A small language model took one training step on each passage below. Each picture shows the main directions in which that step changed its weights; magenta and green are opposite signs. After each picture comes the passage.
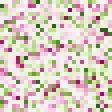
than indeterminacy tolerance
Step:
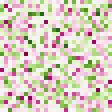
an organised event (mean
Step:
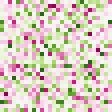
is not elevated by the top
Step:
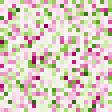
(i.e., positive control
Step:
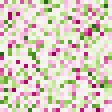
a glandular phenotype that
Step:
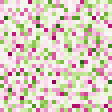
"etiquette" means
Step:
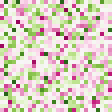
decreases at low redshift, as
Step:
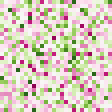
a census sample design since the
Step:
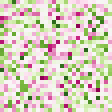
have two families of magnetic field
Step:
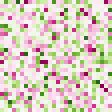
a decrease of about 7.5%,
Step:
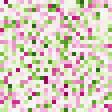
yield, Scheme 5).
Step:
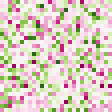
\$3.54 trillion due
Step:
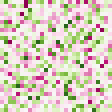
subtype in humans.
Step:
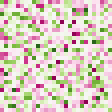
can be expressed \begin{equation}
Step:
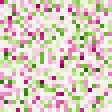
to be primarily dependent upon
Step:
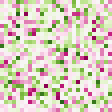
Abhiyan, Catch
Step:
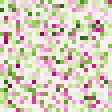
be much less than this value. One
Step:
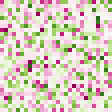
dB. We use both the clean
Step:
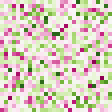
By only using the training samples of
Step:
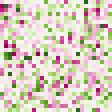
and 63 belonged to low
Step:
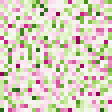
on Nepali, Newari,
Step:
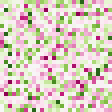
destabilized by fast
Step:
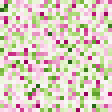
use transformations to achieve Net
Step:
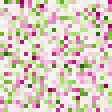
the classical CAPM and functional
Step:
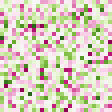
from place to place; for instance
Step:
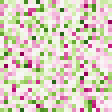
could be to define the state space
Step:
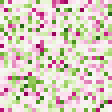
3Ic) shows 4 points, similarly
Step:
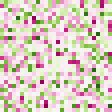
The goal is to get insight
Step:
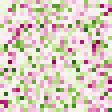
observable by fitting Gaussian
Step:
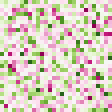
(refer to (1)) So
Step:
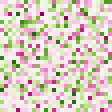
a separate cluster in the list
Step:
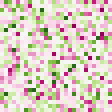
efficiency. Additionally, the
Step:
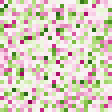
constant factor, the same what can be
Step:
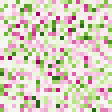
NGAL(j) elements are
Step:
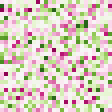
or does not fully understand what
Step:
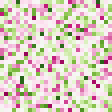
based on supervised learning of relations from
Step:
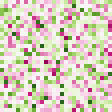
example, domestic violence, how
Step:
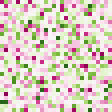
is accomplished by the
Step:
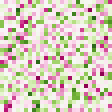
of Governance and Regulation*,
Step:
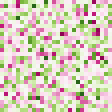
the data. One straightforward
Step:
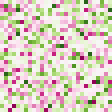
potentials belonging to the classes of
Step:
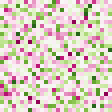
is practically the same as the one within the
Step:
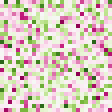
are used% \begin{eqnarray} W
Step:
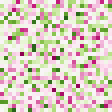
composition of silage The result for
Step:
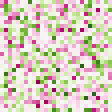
besides geometry,
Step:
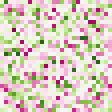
hopes and attempts to
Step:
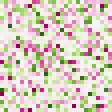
serving at BSACIST since
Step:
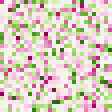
of factor (%) Chi ²
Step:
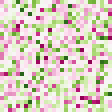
Miguel Querejeta for
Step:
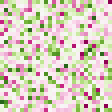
the domain size estimates obtained by the
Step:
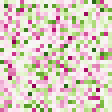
difficult. The development of Music
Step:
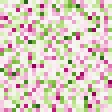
or excessive hyperparameter
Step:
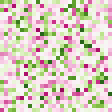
– Source 1 URL:
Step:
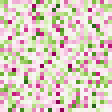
bands. Our adaptation
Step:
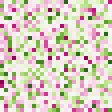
neutron source is marginally
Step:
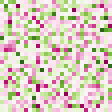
ACM CoNEXT},
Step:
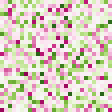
left-hand-side of
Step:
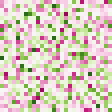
we co-fabricated a linear
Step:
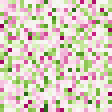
stable, compliant with
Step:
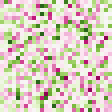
TNF α after the
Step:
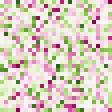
the mitigation of ongoing
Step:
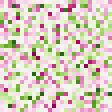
current THD. The compensation also
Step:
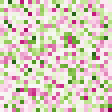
boca electrónico
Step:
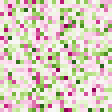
as a sub-system for the information
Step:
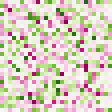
institutions and professions" with
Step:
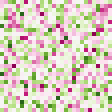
bias prior the re-rentrance
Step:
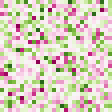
Consequently, (1.8) shows
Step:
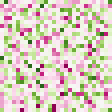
(X_1) and flow rate
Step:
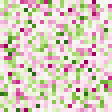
so that the pionic ensemble
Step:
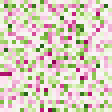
building form, glazing
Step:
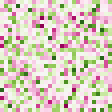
NC matrix-valued field theories
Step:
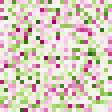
is expected to furnish the corresponding
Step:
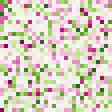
splitting of confining strings into individual
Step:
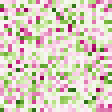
of insulin, Type 1
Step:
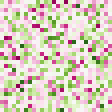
2PN order only. In the present work
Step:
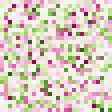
= 37) were included.
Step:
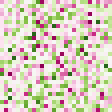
linear interpolation between the upper
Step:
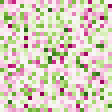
detection and impedance-based methods for
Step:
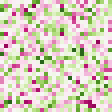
shown in [25] and applied to
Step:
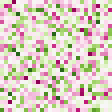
\end{appendix} %
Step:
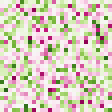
of DAG-FL to
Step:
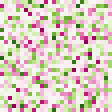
unknown which one is the most
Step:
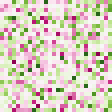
I. KANDEL and
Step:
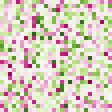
between data curation and downstream
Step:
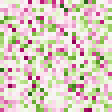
node. The second one uses
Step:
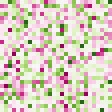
the following symmetry breaking:
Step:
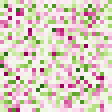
each business case participated.
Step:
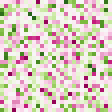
Finally, inversions
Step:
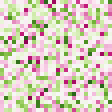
from technical skills, students
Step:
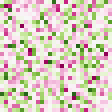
During milk processing the high
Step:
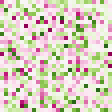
H-bridge unit and which can
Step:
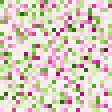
the same fragmentation problem of an
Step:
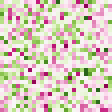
for polarization-sensitive detection
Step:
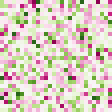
networks enhance transport through
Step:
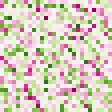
kaon-mixing quantity
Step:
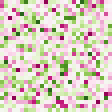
shifted as the effective mass
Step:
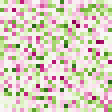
occur for larger $N_4$.
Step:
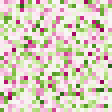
frequency of hepatitis B & C
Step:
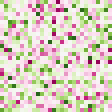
The study used student alienation scale
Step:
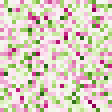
tertiary institutions in
